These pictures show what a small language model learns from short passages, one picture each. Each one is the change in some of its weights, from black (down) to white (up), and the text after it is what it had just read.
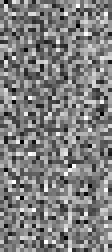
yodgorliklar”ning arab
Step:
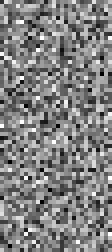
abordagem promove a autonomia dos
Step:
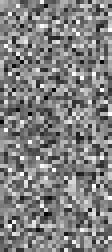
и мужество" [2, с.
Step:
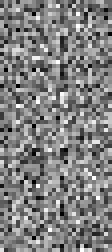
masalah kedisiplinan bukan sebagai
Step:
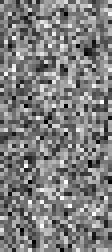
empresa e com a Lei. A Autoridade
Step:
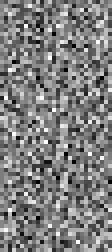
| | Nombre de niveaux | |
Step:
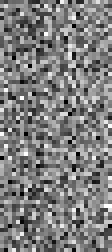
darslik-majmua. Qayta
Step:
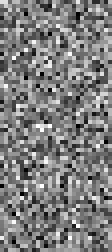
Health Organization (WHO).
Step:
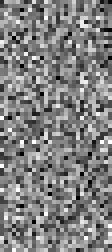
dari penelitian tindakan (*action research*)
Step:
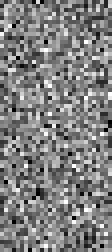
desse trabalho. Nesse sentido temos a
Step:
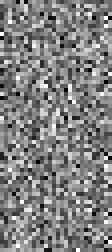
hecho de las series escogidas del
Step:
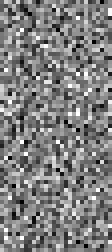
refere à integração de políticas e à
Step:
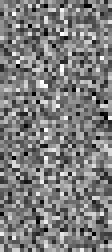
dan iklim emosional keluarga.
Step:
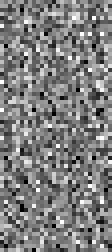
у введенні анестетика
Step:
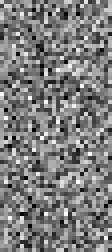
- degen mánini bildiredi.
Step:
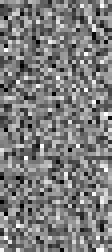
успешно бранећи своју
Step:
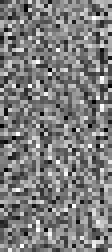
процесу діагностування. Під
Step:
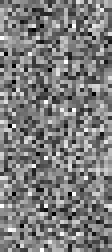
ya'ni masala va mashqlar bilan
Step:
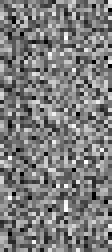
Brasil, é notório o maior número de pacientes do
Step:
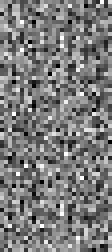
prioridades voltadas para a educação
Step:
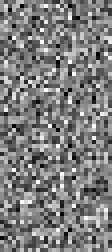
acordo com Santos Neta:
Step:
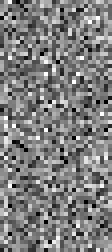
variables y al descartar variables que no
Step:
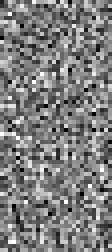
la comptabilité conventionnel est également
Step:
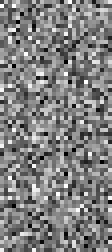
han sido impuestas entre el arte
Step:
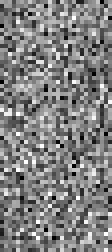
سطح غیرعادی
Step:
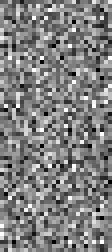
samaradorligini oshirish chora-tadbirlari
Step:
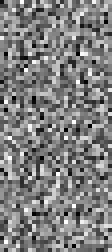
at porma ng pangungusap
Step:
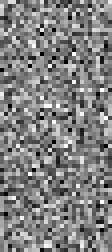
закрытию. Позволительно
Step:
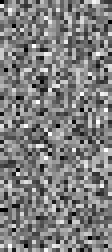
dopoguerra.²⁹ Se il più
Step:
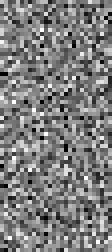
достижения, поступки и отношения,
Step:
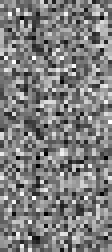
mustaqil qaror qabul qilishini cheklashga olib
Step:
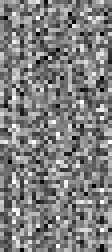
едкая щелочь может
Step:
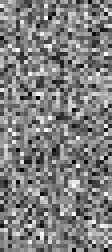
de la comparación entre subregiones dentro del
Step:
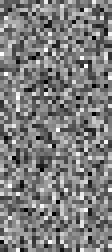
sonrasında ise Yunanistan'ın
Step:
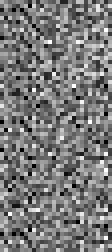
DO DESENVOLVIMENTO
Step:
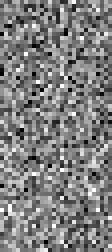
gender bag'rikengligini shakllantirish
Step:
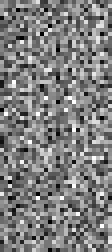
вариантдаги ўсимликларда
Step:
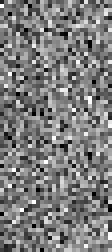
automático. Os trechos foram
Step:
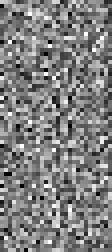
Sustainable Development Goals”. Disponível
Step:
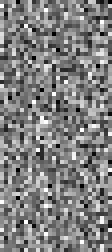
отметила профессор кафедры информатики
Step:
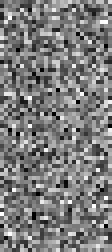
ariilor prioritare în care se
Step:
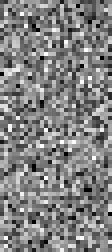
começa a atacar quando a banana
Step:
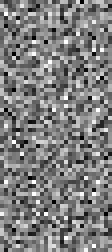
keng ishlatiladi. Bu esa matnda
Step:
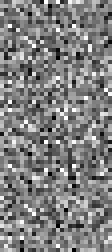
الابتكارية الرامية
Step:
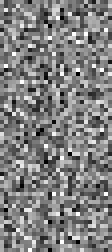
Het is van buitengewoon
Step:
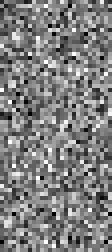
les proportions de forêts denses avec
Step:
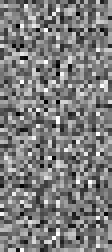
coeruleus neurones to morphine
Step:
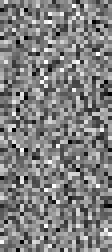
olarak incelendiğinde köklü
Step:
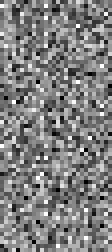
de la séquence** sont-ils
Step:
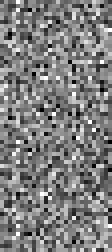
существующие недостатки используемых методик
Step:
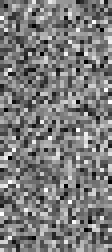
Social e dá outras providências.**
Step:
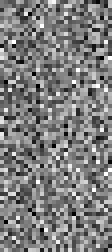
keladi. CASA-1000
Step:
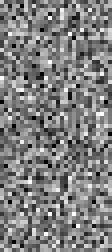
prevents nickel accumulation in
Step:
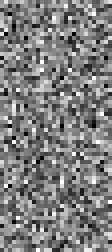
Hoyt e Iñíguez
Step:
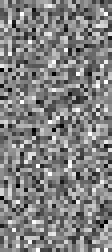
kurash harakatlarining mantiqiy
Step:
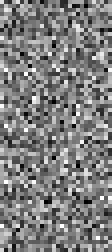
qiymati”, madaniy turizm, ijtimoiy
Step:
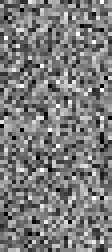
субсидіарності: питання, які
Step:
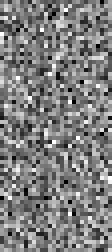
relativa juventud de internet, es
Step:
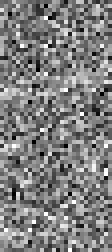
14 16 VASH bo'yicha og'riq
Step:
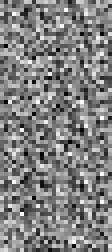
еле понимал, что говорил
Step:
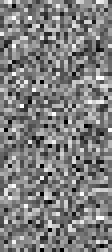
que cumpre os requisitos de autoria deste
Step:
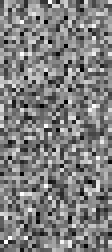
resolve rapidamente, e nenhum
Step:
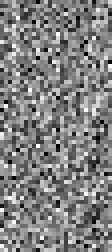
drogas na adolescência não apenas como um
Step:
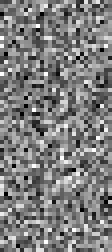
kislorodni maksimal darajada qabul
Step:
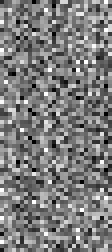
IDORALARI XODIMLARIDA
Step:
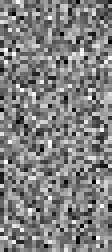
Computational scheme of the structure
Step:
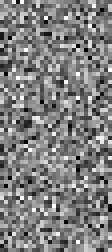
texto: - _Se ofrece una información
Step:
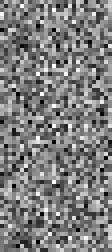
nos hypothèses de recherche.
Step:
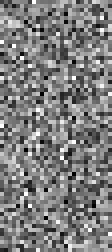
o‘z aksini topgan. Klassik
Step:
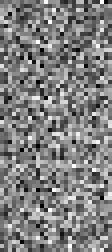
Mahkamasining 2020 yil 26 avgustdagi
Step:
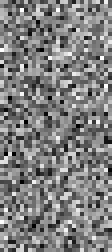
Rosa-Oñate, M.C.,
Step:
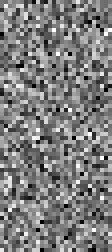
para uma futura cooperação e partilha
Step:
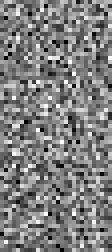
на 1 чел., тыс.
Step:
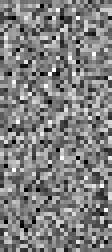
Alexander dan Selosse (2009), penelitian
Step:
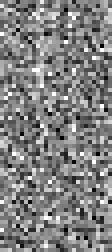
Для передачи данных смыслов следовало
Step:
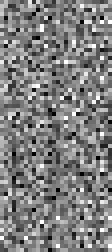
что же побуждает того или иного
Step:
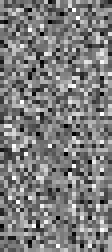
управления и контроля снизу и только
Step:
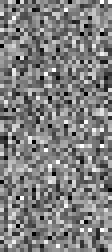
Ш. Педагогический характер студенческой
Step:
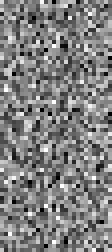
the superior thoracic aperture
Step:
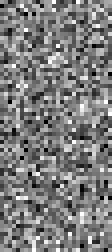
0.05$ diambil keputusan
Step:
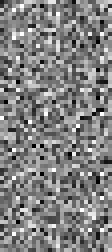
устуворлиги асосида яшашининг
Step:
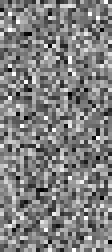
la escuela es un sitio
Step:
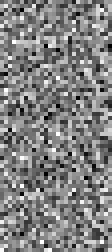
образов, поскольку они не только
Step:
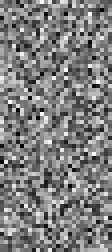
on Marketing Mix. Edisi Soft
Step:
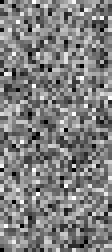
o‘g‘it yoki toza azot
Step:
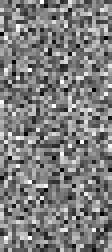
ma'naviy hayotini chuqur tahlil
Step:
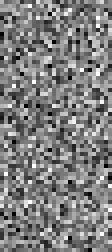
Affairs of the DPR
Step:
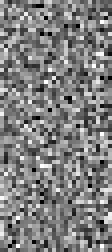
искажением поля рассматриваемого провода
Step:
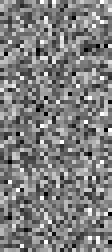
lo que se puede encontrar en un servicio tan
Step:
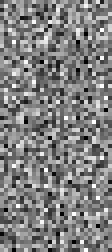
words: Turkmen yurt,
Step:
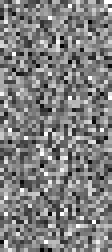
and gas, their mutual differences,
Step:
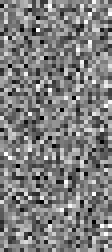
pada kandungan yang ada pada kosmetik
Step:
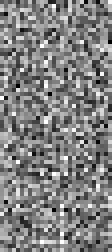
the Russian Empire, compiled by
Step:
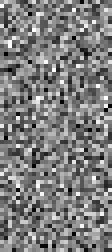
ambigua su descripción del
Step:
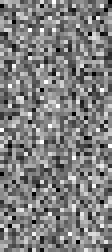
очиқлик ва самарадорликни
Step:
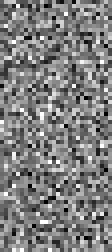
икономическо разузнаване
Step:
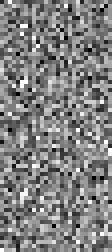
autoritários do regime provisório ou de
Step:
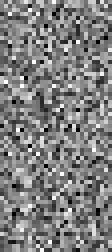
Aus ihrer Mitte wählten die
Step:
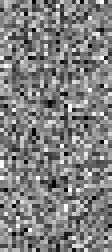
madaniy merosni asrash va milliy
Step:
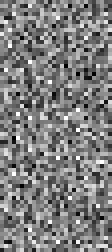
de assistência visam à permanência
